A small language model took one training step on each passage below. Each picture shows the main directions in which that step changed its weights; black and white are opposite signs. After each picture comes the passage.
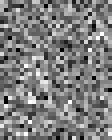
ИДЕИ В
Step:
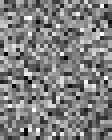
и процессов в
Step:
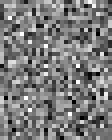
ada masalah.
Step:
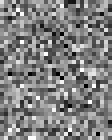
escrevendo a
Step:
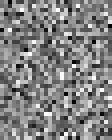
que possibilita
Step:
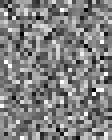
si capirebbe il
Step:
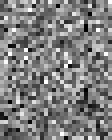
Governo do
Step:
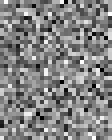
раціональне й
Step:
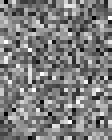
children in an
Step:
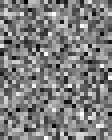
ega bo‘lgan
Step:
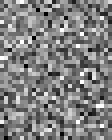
with Zirconium
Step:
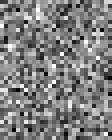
educativos en la
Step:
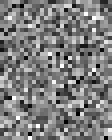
pela razão
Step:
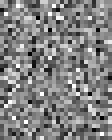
for maintaining
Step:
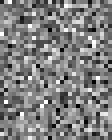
2020, conta finora
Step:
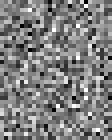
debido a que
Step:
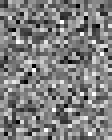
interno expresado en
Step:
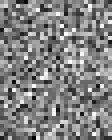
metodologias de
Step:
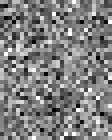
seja culturalmente
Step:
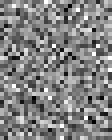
Второй аспект
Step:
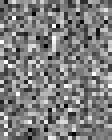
de contratação que,
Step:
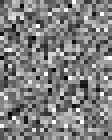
de conceptos en
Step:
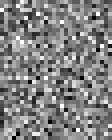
Examples and
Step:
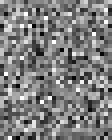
vaqtda inson
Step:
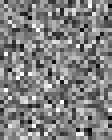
как меняются
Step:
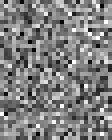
и Sivera и
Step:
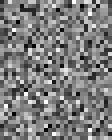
заданий для
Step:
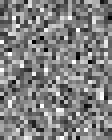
aqueles que não
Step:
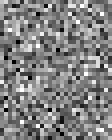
20. Februar
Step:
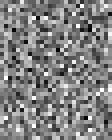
зокрема ст.
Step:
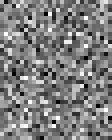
'u loopt
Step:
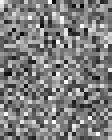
exercício com
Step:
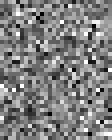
ULE. The
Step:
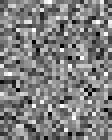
در غالب
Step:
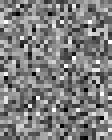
en de bewaking
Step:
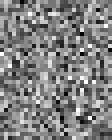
- Rossiya
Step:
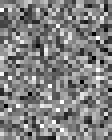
has become
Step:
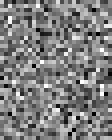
at enhver form for
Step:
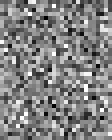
of enterprise
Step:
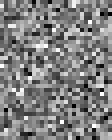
em alguma
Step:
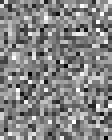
o layout,
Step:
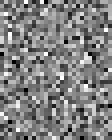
of active forms of
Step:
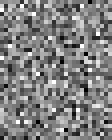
detivermos por
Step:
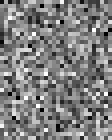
data tersebut
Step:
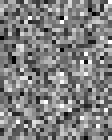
qoidalar ikki
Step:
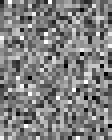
1. Qayta
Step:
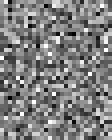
не смогут
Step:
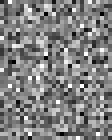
dan totebag
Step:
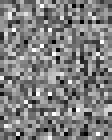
di attraversamento.
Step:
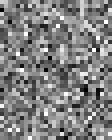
drie brede
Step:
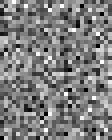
из этого, мы
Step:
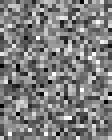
در این
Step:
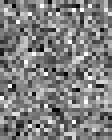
da 'Nova
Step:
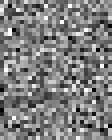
do projeto.
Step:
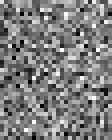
sadoqatga va
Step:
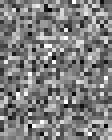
is a necessity
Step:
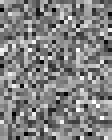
damos vez e
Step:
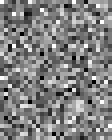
Shu sababli
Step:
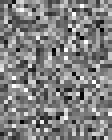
trabajo, han de
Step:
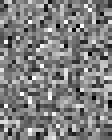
fikrlar va
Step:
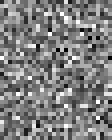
не закликають
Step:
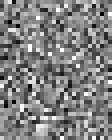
Allen hebben
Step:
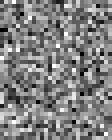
elaborarse en
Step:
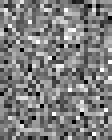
zde při
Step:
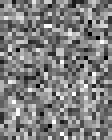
eng avvalo,
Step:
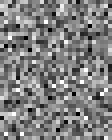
diferentes países
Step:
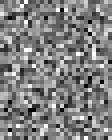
escola quando o
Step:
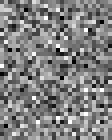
of thinking
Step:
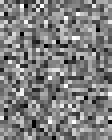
davlatning emas,
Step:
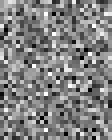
Росії, а
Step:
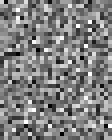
among nurses.
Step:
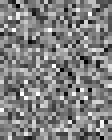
mostra que a
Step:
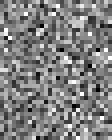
de captura de
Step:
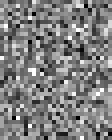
внесок у
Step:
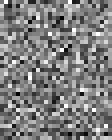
studying at the
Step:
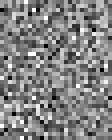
rivojlantirishda, bu
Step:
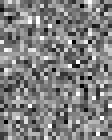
pagina web
